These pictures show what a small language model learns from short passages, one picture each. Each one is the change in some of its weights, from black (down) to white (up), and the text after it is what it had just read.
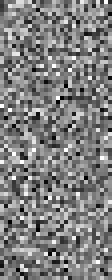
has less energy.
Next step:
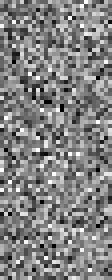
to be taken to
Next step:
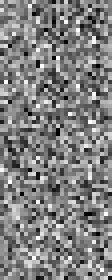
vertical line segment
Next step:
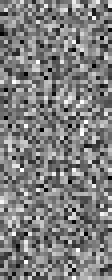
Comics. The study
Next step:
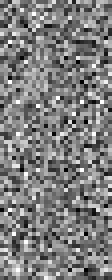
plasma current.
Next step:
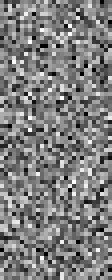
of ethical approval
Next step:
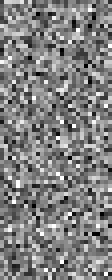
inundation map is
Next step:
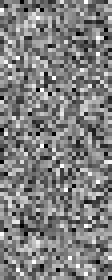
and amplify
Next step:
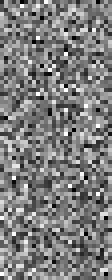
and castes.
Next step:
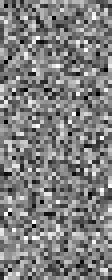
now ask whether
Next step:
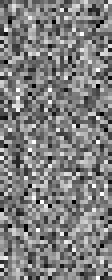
and 7ml of
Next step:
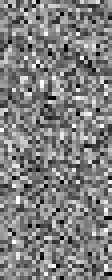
the equivalence of constructed
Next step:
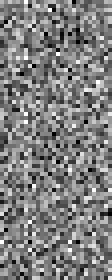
le plus grand
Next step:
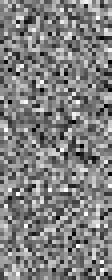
field effect can be well
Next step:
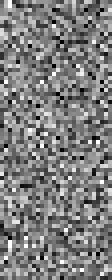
two million
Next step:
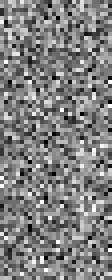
implies that under the flow
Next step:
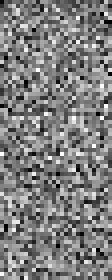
several lines of
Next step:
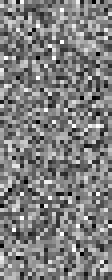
gap, effective
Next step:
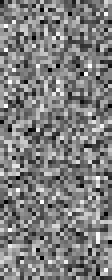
time primal network
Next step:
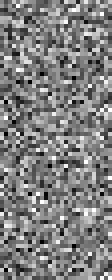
they are clearly very
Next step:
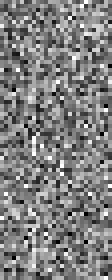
to interface with each
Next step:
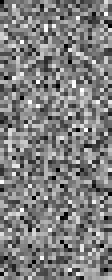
mental simulation,
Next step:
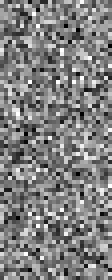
in these cells as
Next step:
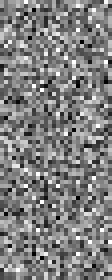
and only if at least
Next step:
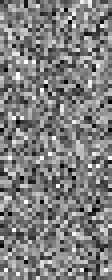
of any characteristic, and
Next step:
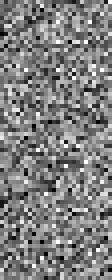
sequence of crops
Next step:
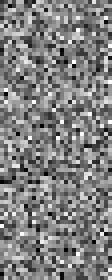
infinitely many
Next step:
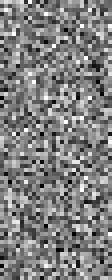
Clouds to
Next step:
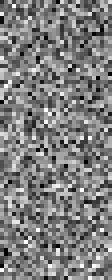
cases, at first,
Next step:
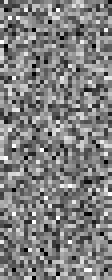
term coined from
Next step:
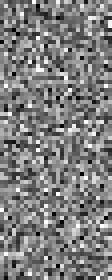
\text{where} &
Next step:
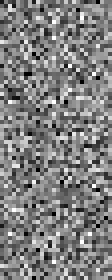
evident need among
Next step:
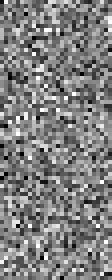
hack any secure
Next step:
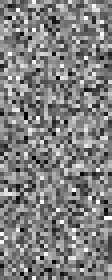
denote the prime of
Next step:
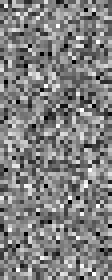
$\body$ is
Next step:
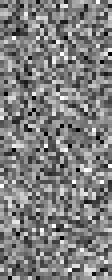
the four observations used
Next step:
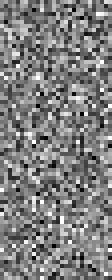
technology to expand
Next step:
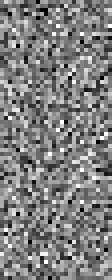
of $A$. To
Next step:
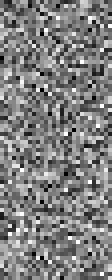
and anyone that was
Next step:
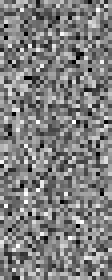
using the delta operator
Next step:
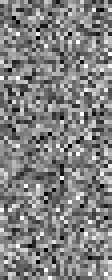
\end{align} This
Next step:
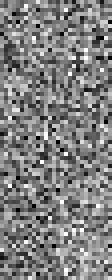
Nichols to the
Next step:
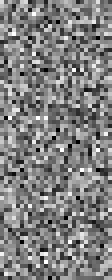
relation $ e^{\pm
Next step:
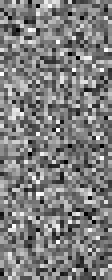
the periodic problem and the
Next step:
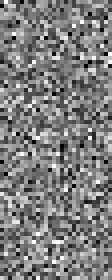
and forests for
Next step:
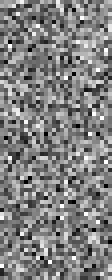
and approximations;
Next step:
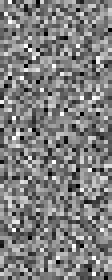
third, more
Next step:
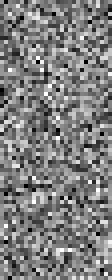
symmetry breaking
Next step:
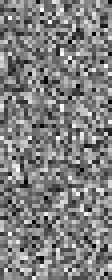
in A is defined as
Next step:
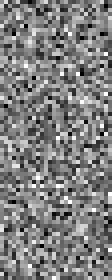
interacting for an
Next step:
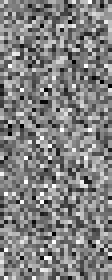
built on
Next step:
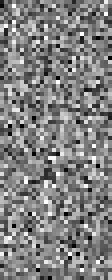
product on $\Cal
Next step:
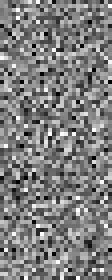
such statement can hold
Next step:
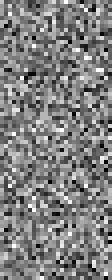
mechanism for a
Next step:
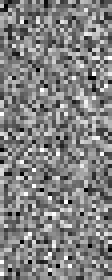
so it must reach an
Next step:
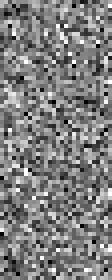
exceptionally large
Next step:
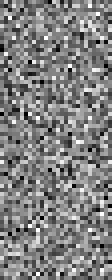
use of IT and
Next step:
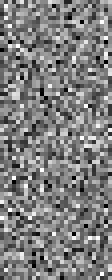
with glass. The
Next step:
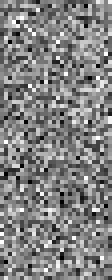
images, so the
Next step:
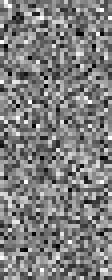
on cohomology
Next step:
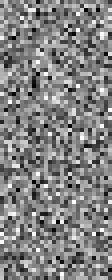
recorded in the
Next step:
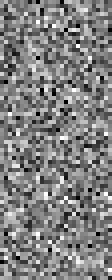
| Killing rate of
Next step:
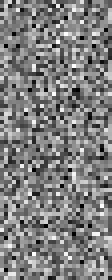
E_i$, for some
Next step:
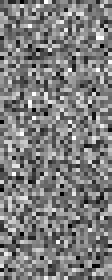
stripes, and
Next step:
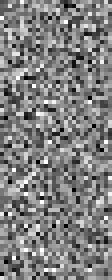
was collected using the
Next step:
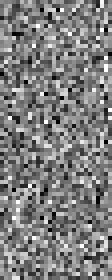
1, fontcolor =
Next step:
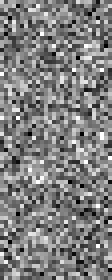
the optical Kerr
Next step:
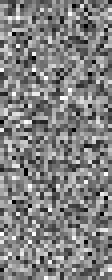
modulus of the
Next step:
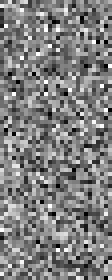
fractional integral
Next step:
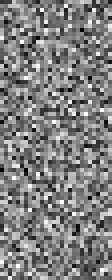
worsening of the
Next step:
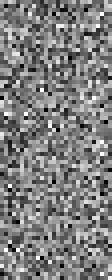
example), and it is
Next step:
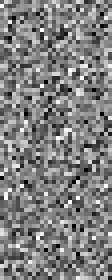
over \( \Omega
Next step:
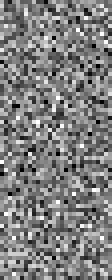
no on-going
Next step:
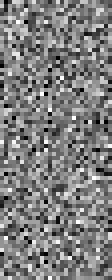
where $S_f$
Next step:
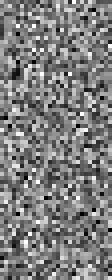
Phys. B
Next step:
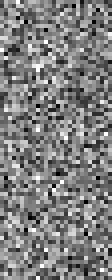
repelling periodic
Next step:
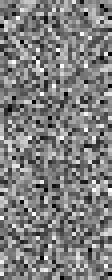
a judge subject
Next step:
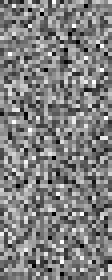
between the infection of a
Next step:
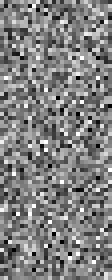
each $g\in
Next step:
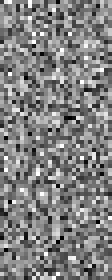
weighted mean was
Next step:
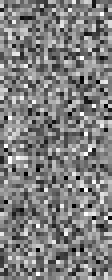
two pairs of
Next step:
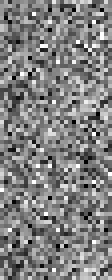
stress distributions.}
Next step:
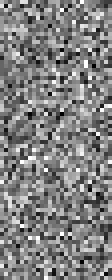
results} Assuming that
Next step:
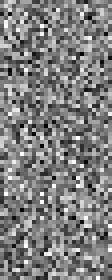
Dil. water
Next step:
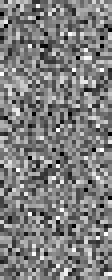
the tangent and
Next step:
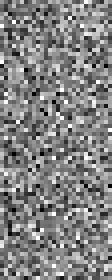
to obtain an expression with
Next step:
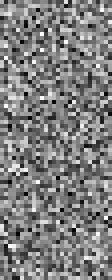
Distribution according to
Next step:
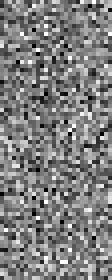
of invariants of
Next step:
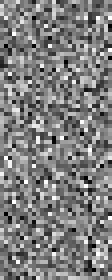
is a proper locality on
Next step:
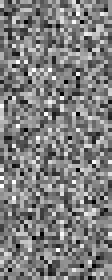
However, in this case the
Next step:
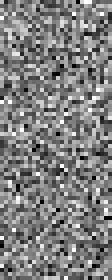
the algorithm, which
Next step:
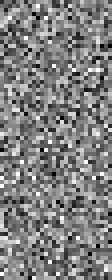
gained in the first
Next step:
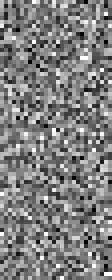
that all the omitted
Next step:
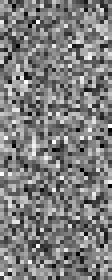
information interaction increases
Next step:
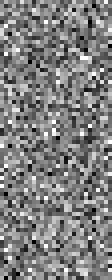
that the Koszul
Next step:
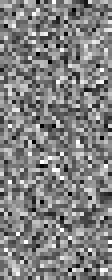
also shows correlation with
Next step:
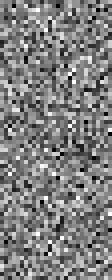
of assessing their
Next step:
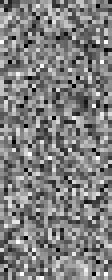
examined using
